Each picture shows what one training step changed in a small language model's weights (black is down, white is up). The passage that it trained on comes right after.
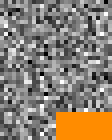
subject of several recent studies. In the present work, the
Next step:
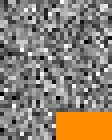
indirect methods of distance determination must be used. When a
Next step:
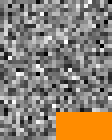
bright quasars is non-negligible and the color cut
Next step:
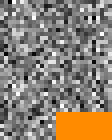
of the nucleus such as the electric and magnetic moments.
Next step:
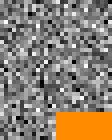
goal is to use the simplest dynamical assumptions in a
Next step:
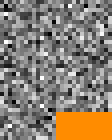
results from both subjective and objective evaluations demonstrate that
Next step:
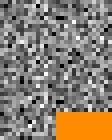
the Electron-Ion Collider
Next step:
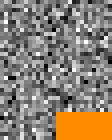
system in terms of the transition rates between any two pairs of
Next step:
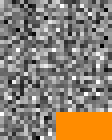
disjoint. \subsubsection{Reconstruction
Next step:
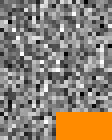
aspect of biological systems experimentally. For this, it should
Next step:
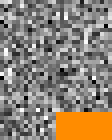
surface of SrTiO$_3$, where replica
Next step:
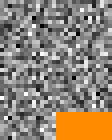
of the \cig\ outputs when flux information is
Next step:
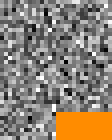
are expected to be negligible in the SM, a measured value
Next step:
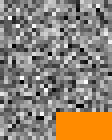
\end{equation} Excluding results based on data
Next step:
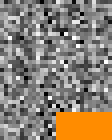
consequence is a finite-$\beta$ regime in which
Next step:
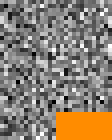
key agreement between the legitimate users. In this
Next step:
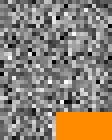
are shown in random matrix simulations with $2N =
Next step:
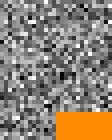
a ``cosh'' background metric interpolating between two
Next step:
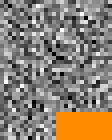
threshold of instability. The inner planets oscillate with the same
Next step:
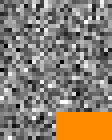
the dependence of tensile strength on strain rate and temperature
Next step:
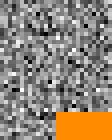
keV to 15.5 keV relative to that from
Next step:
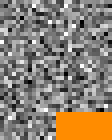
width. The $1\to 2$ ``decay
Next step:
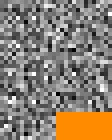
giant dielectric constant and suppression of ferroelectric order.
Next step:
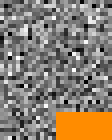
(ICPSC), Coimbatore,
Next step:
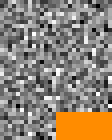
Chiron clearly exhibited a coma so that the
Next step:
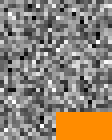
C/\Metric= c_0 \chi +
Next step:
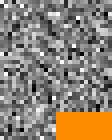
Very strong torsional fluctuations of short DNA
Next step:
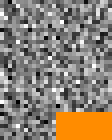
up to the boundary, where on the other hand it has
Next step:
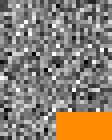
easily incorporated into other fluid solvers such as high order
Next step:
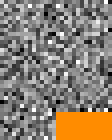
development of models for CV winds focused on
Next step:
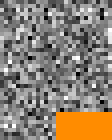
in the presence of electric charge have been done by
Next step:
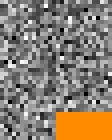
model's capacity to swiftly detect essential characteristics.
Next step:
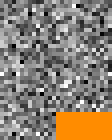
fraction is low along the median track for the Main
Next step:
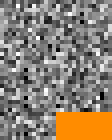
Å. This is consistent with the expected surface structure shown
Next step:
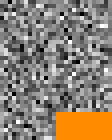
forward and reverse directions for each of our 18
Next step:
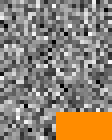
= {1\over N} d\tilde
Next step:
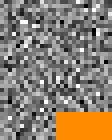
capture most content and paralinguistic features, and
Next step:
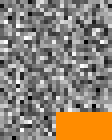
identifying challenges that the companies anticipate when using a
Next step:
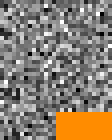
regularly with a period of 24 hours. More
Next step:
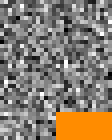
be attributed to annotation provenance.
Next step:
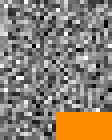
frameworks. \end{abstract} %% Keywords
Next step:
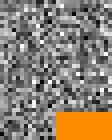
is a real cohomology class of $M$ which
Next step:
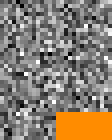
matrix of suitably chosen basis functions, and ${\bf
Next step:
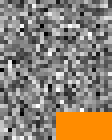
In case of flattened clumps the changes in
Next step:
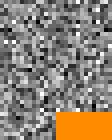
vertically anchored on the cutoff brane and
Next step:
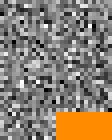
where $e^{ra^{\dagger}b^{\dagger}
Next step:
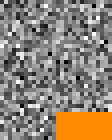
(ERα-GFP), so that the
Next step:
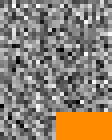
the positions of the nucleons $\left\{{\bf
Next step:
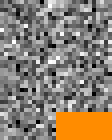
mentioned one-parameter continuous family of the quantum Hamiltonian operators that
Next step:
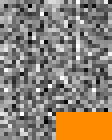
Josephson junction array with a honeycomb
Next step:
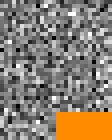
Independent of the details of the decay, the rate will
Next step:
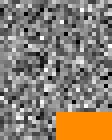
limitations of the complete fusion (CF) process at
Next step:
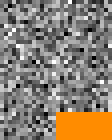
\begin{document} \title{Helicity
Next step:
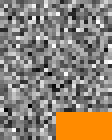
the equation for $A$. In view of the deterministic
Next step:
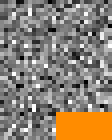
Technion City -- Haifa
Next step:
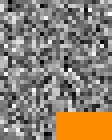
center of mass was fixed and the total momentum was held
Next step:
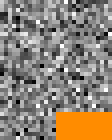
\ref{fig:fig5} shows the solution paths
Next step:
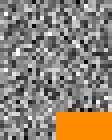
also shown that the $\nu$-process isotopic
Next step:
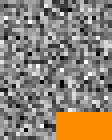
and descents greedily to a closer neighbor if there
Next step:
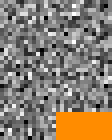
the same time, for sufficiently short wires in the
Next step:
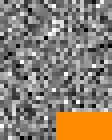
broad central peak at $\tilde{q}=\pi$. Thus
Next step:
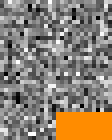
a representative case of $\fifty$ location,
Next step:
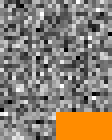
forecasting is an important aspect of business
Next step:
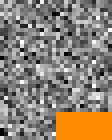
be relatively large for the query-paragraph pairs that are
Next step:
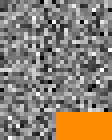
is $1$. We break from the remaining choices above by
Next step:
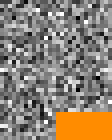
the same way as for the test object as for a
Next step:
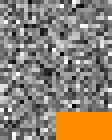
real constant amplitudes which determine a population of each spin component,
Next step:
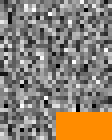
to eliminate contribution from the non-real principal
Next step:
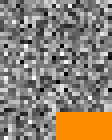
adding additional trending hashtags that we found in
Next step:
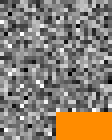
scale setting, which is essential to precision results from lattice
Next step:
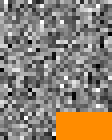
by ``stretching" our domain. We first note
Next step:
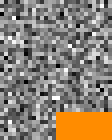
SWVD. Two jumps marked by the red
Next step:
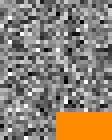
field theories. In section {\bf 3}, we will describe
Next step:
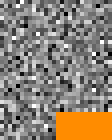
V|\vartheta', \tilde l'\rangle =
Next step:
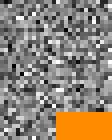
has to satisfy the equation \begin{equation}
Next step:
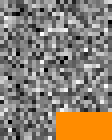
relative difference of the average sky brightness temperature with and without
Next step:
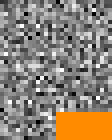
$\hat{\chi}$, where they acquire a minimum,
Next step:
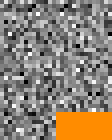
APEC model plus Galactic absorption was fitted to the
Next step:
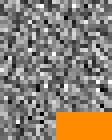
this manuscript come from the restarted confirmatory
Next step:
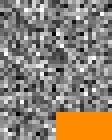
capsids in this case). The salt,
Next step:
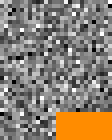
velocity of two molecules before the binary collision,
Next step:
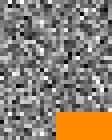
physics \cite{Tolra04,
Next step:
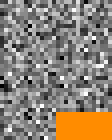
i,j\leq7$. When trained with double
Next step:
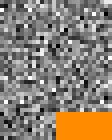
candle'' EW-boson production processes
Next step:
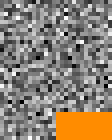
It is obvious form the figure that quintiles of
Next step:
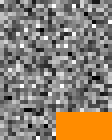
Now we want to organise this expression into two terms,
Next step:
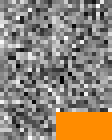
apparent that quantum fluctuations modify the evolution of a classical scalar
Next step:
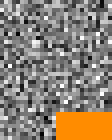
across all layers. \section{Models}
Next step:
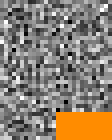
front of the stars in the sample. This has an effect
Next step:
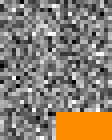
operator $\e^{-\imag \hat{\cal H}
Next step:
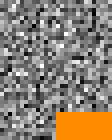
width (and consequently the same parasitic
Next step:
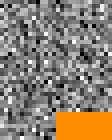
noise significantly influences the value of the curvature statistic.
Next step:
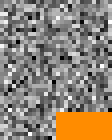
that the nonlinearity coefficients, i.e. $- s
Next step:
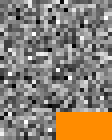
false sense of security. Consequently, robustness claims
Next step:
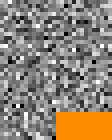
Hankel transforms \cite{t2} allows
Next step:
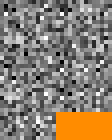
and should always be thought about regarding their global meaning.
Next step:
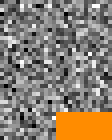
differential operators on the circle. These characters turn out to
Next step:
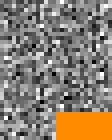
traversal of a loop in the system's parameter space.
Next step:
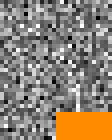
$T=10$, where the BEG interactions should
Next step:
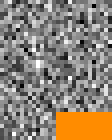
and Bi2. The DOS of Bi3 and
